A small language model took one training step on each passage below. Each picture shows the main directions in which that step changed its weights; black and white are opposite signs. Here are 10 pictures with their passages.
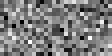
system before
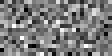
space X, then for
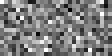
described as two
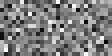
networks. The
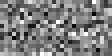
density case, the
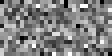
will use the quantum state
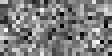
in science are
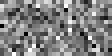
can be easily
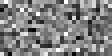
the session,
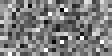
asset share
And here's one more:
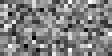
of the bundles
